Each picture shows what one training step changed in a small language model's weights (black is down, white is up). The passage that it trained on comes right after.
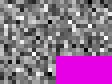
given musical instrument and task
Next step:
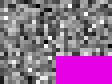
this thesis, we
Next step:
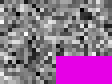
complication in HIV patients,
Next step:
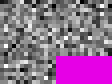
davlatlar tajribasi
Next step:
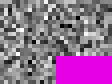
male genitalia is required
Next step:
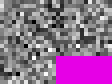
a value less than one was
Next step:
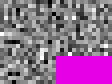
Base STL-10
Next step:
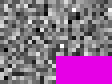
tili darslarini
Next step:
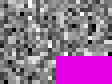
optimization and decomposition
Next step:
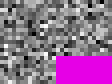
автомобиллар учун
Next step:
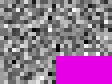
analyzed from the physical point of
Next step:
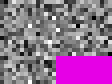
Computacionales en el
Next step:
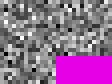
and Lateef,
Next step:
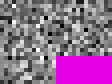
is the long-term results
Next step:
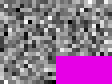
the integration continuum.
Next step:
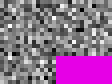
des échanges
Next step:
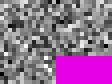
sistemi yoluyla
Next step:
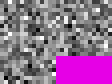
effect on minority
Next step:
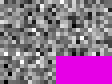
advanced functionalities. In
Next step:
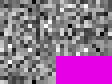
genus level, the prevalence
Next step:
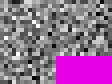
argument against the surgical
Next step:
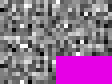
un caso abordamos el
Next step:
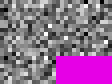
às oportunidades
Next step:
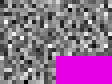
of New Zealand
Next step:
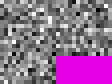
low. Molecular
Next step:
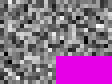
the advantage and duration of
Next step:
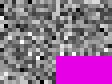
magnetic resonance
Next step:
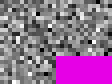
descripción del nivel
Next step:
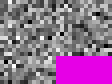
the subject area, course
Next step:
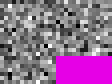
test results of the influence of
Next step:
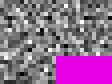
increase the workload on teachers
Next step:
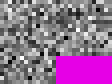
não tinha o direito
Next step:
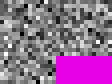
interface. In the following
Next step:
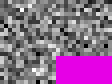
and combined with 2.5
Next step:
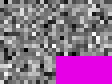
as improve performance in existing operations
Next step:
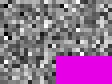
women appeared as passive
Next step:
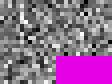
shown in Table 1. Table
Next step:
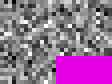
produção de fava na
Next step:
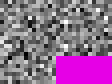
from just 7 % a
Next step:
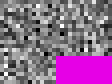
can be upgraded.
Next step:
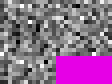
myocarditis in children
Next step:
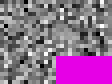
are maintained in these
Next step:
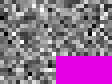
imagens também se configuram
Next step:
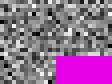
shakllantirish ularning ijodiy va
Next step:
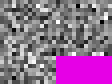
iLex. V
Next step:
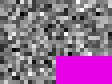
72 Xolikov
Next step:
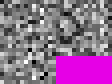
exploring an aspect that has
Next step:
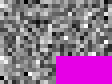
o aquecimento global como
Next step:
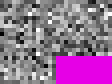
і Наталі
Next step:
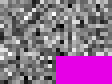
на міжнародному
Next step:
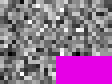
emergency where it is one
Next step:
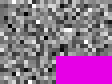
va bulbul bilan
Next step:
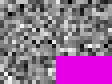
precipitation will be
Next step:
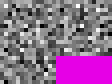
TB in this study
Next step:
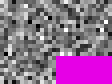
in India and reduces the
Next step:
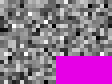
investments in mutual
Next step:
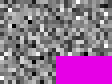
conta da pandemia da
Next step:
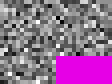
divisions or educational settings
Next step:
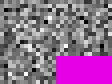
sirtlar emas
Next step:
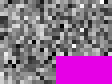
organoleptic indicators,
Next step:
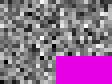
more reliable circuits
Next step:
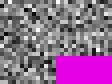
своё внимание
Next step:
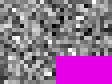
investigación. Se les
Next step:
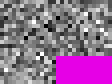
modern world. However, at
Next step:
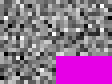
think aloud when testing the
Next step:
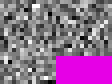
Abstract Health care and other
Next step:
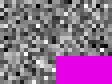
compétitivité et
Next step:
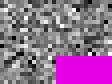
behavior is required to ensure and
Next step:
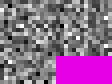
of Cagliari is
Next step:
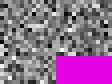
accordance with the requirements
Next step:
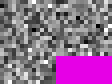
kelemahan atau
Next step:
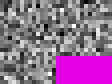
outsourcing strategies
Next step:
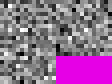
other hand, is widely used
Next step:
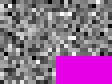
observed during the low and high
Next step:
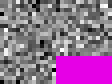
whereas this trait was less
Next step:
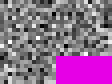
K-means PCA
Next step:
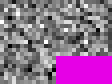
will be the payload cost
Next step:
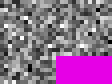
of message receipt
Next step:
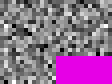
d'abord la
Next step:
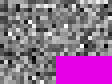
Quilts, US)
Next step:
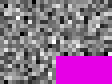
utilize optimum service from
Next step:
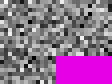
agreements. Figure 2
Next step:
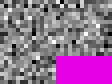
хом ашё ва
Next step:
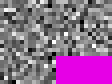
patients. Computer-based
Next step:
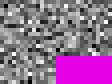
materials (PCMs)
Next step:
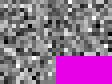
(using wood
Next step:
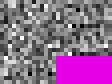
of childbearing age
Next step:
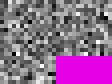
the innovative way of
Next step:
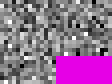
were found to explain the
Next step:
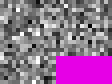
sphenoid ridge often
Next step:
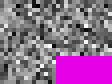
Figure 4: Graph
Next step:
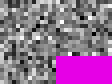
и в той же
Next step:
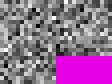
the last two decades,
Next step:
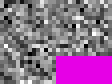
Leaders should use new
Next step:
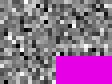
significant causative organism and
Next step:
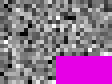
calculated an impact score defined as
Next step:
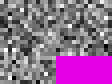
of RDF). The results
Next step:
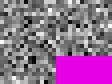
Teylor i dr.
